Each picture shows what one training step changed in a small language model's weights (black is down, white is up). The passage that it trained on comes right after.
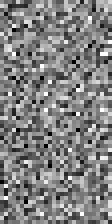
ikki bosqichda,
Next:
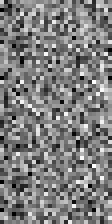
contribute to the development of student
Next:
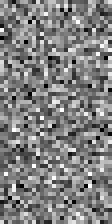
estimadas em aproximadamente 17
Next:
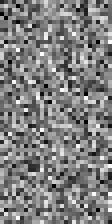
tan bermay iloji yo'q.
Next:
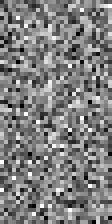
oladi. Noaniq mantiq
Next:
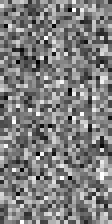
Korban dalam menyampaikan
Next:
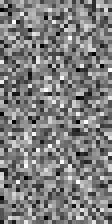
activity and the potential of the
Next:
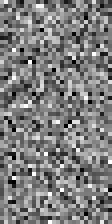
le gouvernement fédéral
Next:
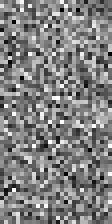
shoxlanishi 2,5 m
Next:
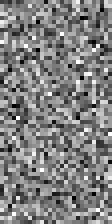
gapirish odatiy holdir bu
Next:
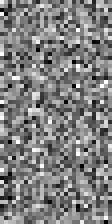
этих проблем поможет определить
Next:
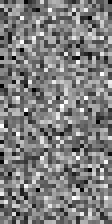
mexanizmleri haqqında
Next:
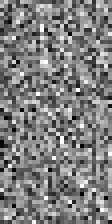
и показатель ПАПР, что
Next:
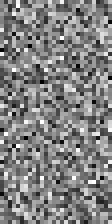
kuchli nazorat va
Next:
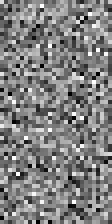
amaliy muammolarni hal qilish uchun
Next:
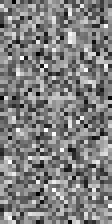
Tulungagung memiliki
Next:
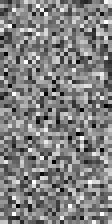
conhecimentos suficiente de
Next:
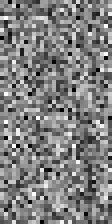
perguntas para o trabalho de grupo -
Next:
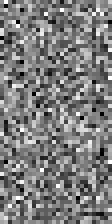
etish to‘g‘risida smart
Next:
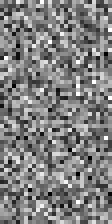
qiyosiy baholash. -
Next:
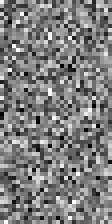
для обуви, кресла,
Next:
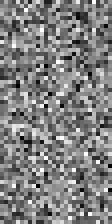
yo'llari // Oliy yuridik
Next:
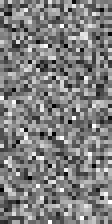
xizmatlar asta-sekin
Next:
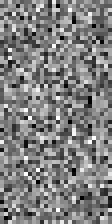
sadia qualidade de vida,
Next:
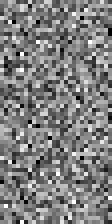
the basis of computer modeling
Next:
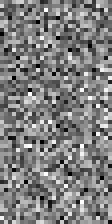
Deutschland, B. A.
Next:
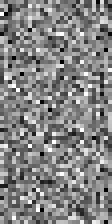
balki kasbiy faoliyatni malakali
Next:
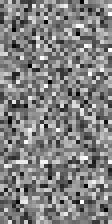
gebruik van de computer
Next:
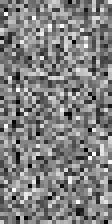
etish usulining yashash tarzida
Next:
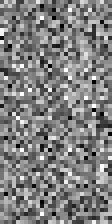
Хужайра даражасидаги
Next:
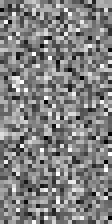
como la versión auténtica, ni como
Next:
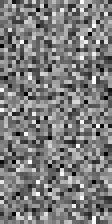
terungkap bahwa terdapat
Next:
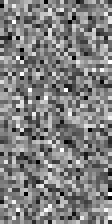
d'effet du substrat,
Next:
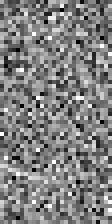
the single kidney after
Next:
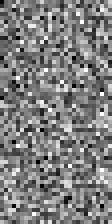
of Information Warfare*,
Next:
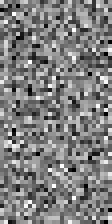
para a formação científica das
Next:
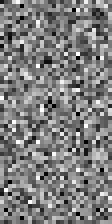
adabiy material bo‘lib xizmat
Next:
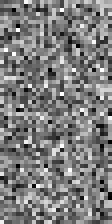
o‘rtacha kunduzgi
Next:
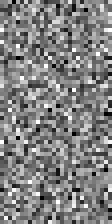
y cuantitativa, observando aspectos
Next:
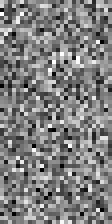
попытаемся раскрыть
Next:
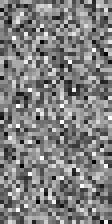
источников, которые
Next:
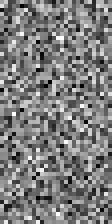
ситуации произведения в план
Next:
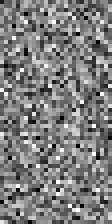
1980). The mural was in
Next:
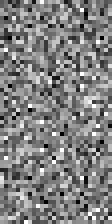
a music culture lesson in the
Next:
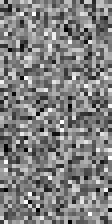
obtido a partir do processo de
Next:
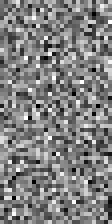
Moodle en los estudiantes y en
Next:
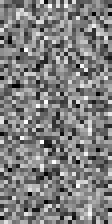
total variance in organizational memory
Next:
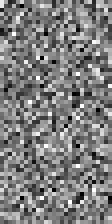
викликали ще більший
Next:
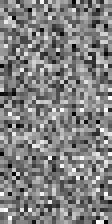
proteinúria significativa aponta
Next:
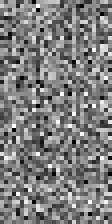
la perquisition informatique car les
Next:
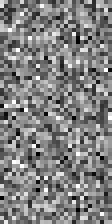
стать широко известными
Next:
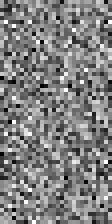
axborot va reklama
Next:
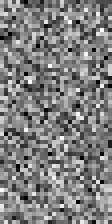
tilidan foydalanish kerak
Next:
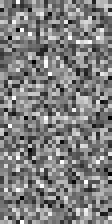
[6] da chop qilingan.
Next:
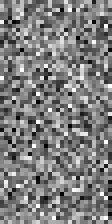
Dourado enquanto fusão de
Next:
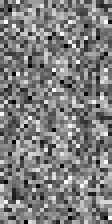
o'rganiladi. Ayrim
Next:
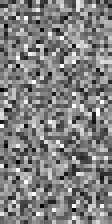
politikalar ortaya koymaktır
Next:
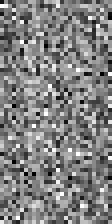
for dyslipidaemias.
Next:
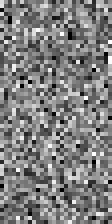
магистрант 1 курса
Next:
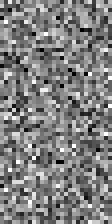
na atuação pública, pela aplicação
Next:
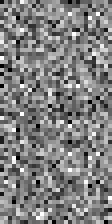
sont donc les racines de
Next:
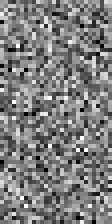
peneliti Berdasarkan tabel
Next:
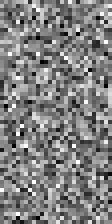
1999). No obstante, con
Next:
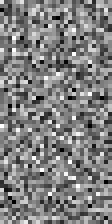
trabaja con otras personas en
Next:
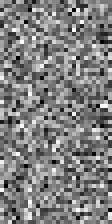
randomly assigned to
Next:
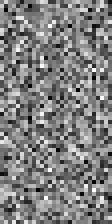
привело к резкому
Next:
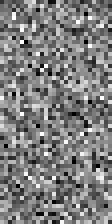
Politécnico Nacional
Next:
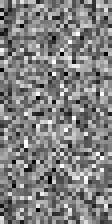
эффективный план – необходимо
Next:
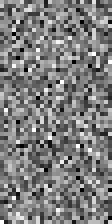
jahon YaIMining 17.7
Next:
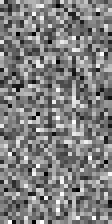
tal como é feito com determinados
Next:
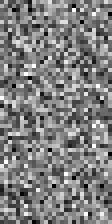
kızlar için boğaz çalma
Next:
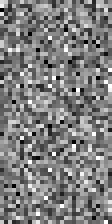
рассматриваются актуальные
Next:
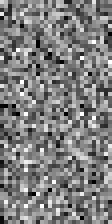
ijodiy va intellektual
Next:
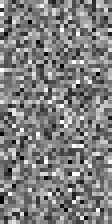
Руді, звучить також у
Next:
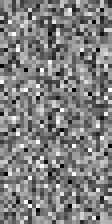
del 17 al 21 de marzo de
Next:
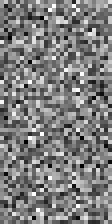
ushbu badiiyliklar
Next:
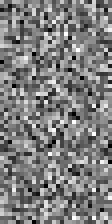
la escuela es el de la
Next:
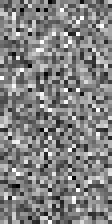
[Congreso de la Nación,
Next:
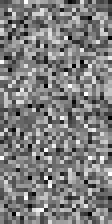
orqali hosil qilinadi. U
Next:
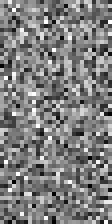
una lógica jerárquica
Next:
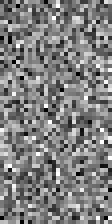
poner a disposición la
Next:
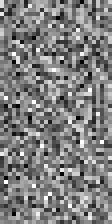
obraz yaratish tamoyilining
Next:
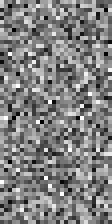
hisoblanadi. Tish ag'ri
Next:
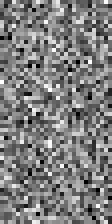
separaba envases (en
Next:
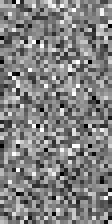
informații (text, audio
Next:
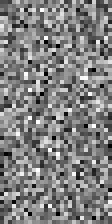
Doston Abdumo'min
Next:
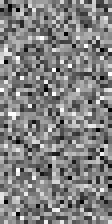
sui microartropodi.
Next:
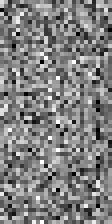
дії полягає в проведенні
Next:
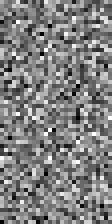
qog'oz fabrikasiga
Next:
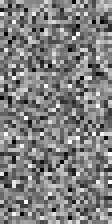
all'elettrodotto ci si
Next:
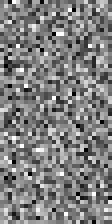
the amount of insoluble
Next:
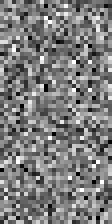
tentang PKI perlahan
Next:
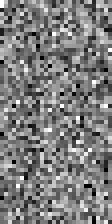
Базаров А.К.
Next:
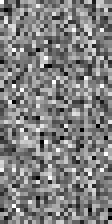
caracterizá-lo dessa maneira,
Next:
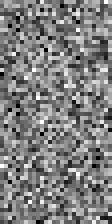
islom qoidalariga ko'ra
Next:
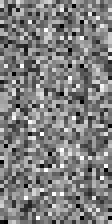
jamiyatdagi nohaqliklarga
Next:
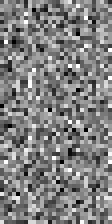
guldor naqshlari
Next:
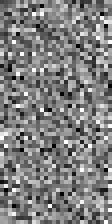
poblados, espacios
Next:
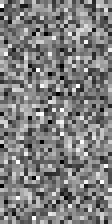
пациентов с острым
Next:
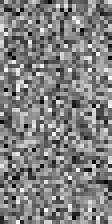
es el Oftalmólogo,
